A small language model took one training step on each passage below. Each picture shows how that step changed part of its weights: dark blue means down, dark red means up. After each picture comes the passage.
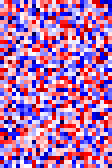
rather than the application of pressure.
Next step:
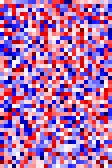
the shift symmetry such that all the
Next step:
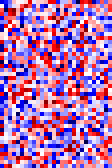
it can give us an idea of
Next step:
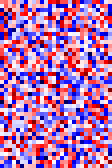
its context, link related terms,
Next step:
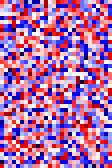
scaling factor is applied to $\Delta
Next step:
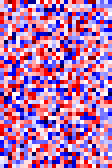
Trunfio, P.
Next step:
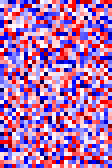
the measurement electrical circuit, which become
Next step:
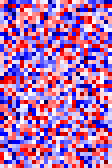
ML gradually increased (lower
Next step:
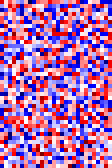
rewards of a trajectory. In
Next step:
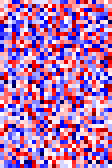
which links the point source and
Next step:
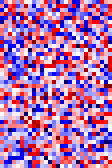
along the imaginary time axis
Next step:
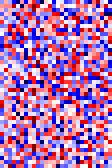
amount of labeled training data. In
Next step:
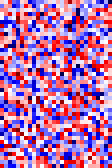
NOMA-RT schemes
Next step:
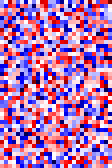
than 6 minutes, eliminating
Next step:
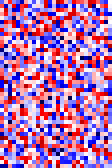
(both massless and massive)
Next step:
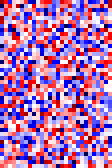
simulator. We believe that
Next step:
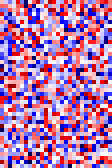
all be in the equatorial
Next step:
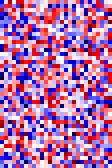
photonic mixer can be extended
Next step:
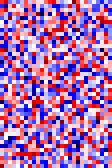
empowerment that maximises a
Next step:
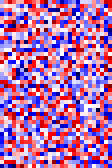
\omit && \omit
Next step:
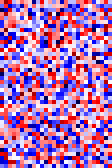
does helicity play? Analysis
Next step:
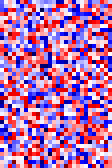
onto the grain surface. As
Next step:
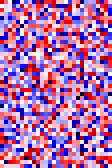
of the work is to study the
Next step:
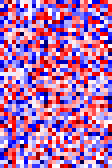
of topology in nature. More
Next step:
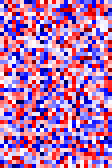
as high-performance applications).
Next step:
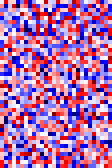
The simulation is intended as an
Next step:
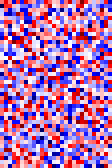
We use units such that $16
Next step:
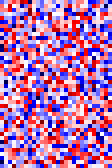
through iteratively solving a sequence
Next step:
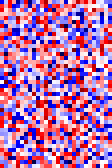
FSQ and CS have
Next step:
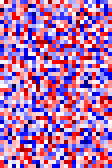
The nonlinear dynamic functions are:
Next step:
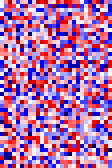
Research and Education, \\
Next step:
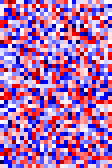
*ab initio* molecular
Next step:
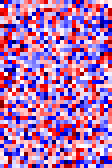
observing night. Numbers
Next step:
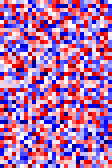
the sign of the true magnetic field
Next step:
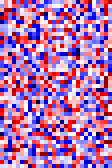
zero-mode associated to the asymptotic
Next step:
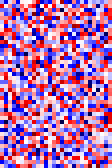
between the master laser and the
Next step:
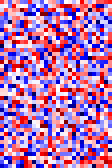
this module the above Dirac operators have
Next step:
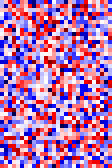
$E$ can be produced via
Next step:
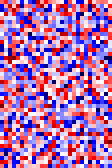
observable in the Standard Model. It
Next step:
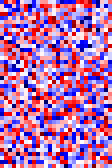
correlation probed by X-ray
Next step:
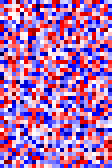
tot})$ by a single
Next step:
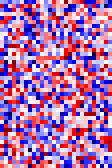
further sharpen the numerical estimate of
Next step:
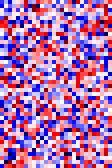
grid in 1-simplex is
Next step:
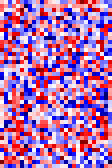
The standard analytical approximation Eq.
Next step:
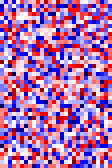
for instance to deposit larger
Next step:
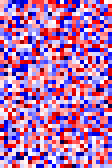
scattering of the carriers against the
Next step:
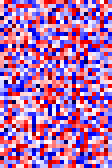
at $x=na$ has
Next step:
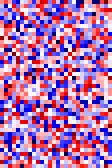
friction. Since substructure
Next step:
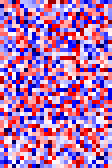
energy beams that are capable
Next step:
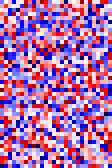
the same diameter and focal
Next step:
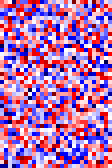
is resonantly enhanced and the
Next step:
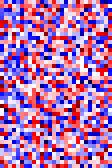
flat intrinsic surface brightness distribution, the
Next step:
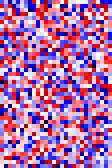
the corresponding elastic cross section at the
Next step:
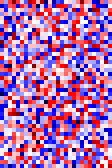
additional main graphical techniques for modeling
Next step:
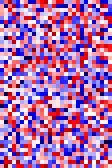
and geometry as for the five
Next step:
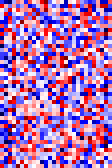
overfitting or underfitting
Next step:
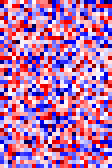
circularization radius, as expected.
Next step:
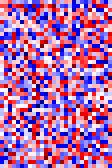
calculated triaxiality angles for these
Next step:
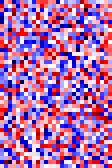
stellar mass can be constrained by comparing
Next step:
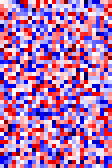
strategies and 2) suggest timely
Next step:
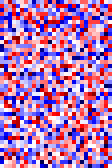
$\kappa$. From this figure we
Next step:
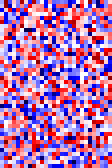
required more mental effort
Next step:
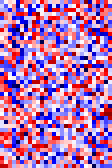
ion irradiation technique is the most
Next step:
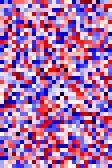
of these (dash-dot
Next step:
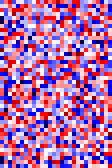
with certainty. One can calculate
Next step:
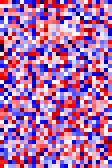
so is the electroweak scale. The
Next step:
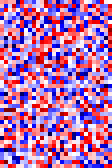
time difference between the detection of the
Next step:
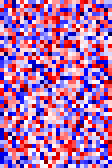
examine whether the model can pass the
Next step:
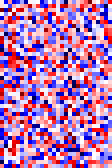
way we construct the state corresponding to
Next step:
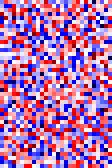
experimental results). In these terms one
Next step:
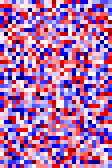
as the source evolves through the
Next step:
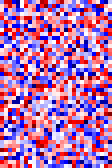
compounds from the low In and
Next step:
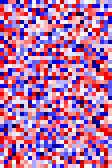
gold standard, FFPE
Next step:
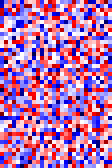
structures; hence, it is commonly
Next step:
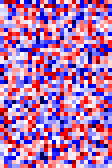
community, covering more
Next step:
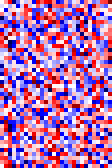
are only 2 user groups,
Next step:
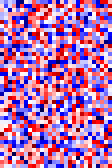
extremely high superconducting transition temperature obtained here
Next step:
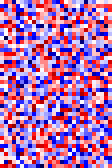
method for calculations of uncertainties for the
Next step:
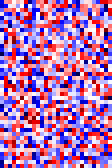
\end{equation} with
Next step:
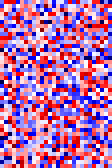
for s-polarized wave and
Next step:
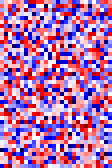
magnitude of $\Delta_c$
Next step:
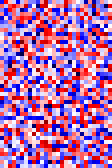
superstring equations of motion and
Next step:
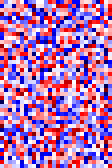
already been quantified. ###
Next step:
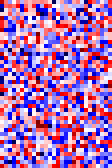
separated. The situation becomes different when
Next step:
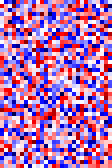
midplane density is much lower
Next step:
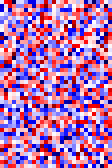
disc that acceleration there is mainly due
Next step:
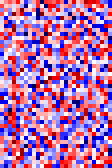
in the form; \beq V
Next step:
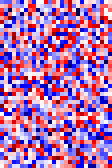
the solution to render a
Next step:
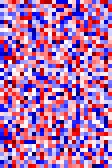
\\ \end{split}
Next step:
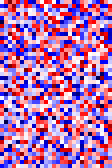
to test the occurrence of
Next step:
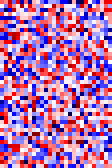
(i.e. the degree
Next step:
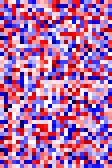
the charge of the scalar field,
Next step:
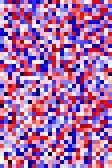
which for $\xi = 0$,
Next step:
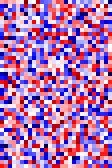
\\[1em] \noindent
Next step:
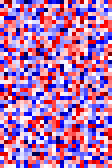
Example I (not shown but
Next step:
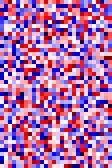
of the handling of these
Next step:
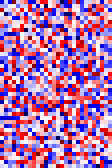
the cytoplasm}
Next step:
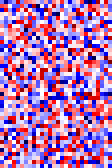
be thought of as the ratio
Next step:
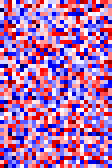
the physical weight of the device during
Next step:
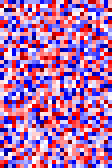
isolation of the leptons the heavy
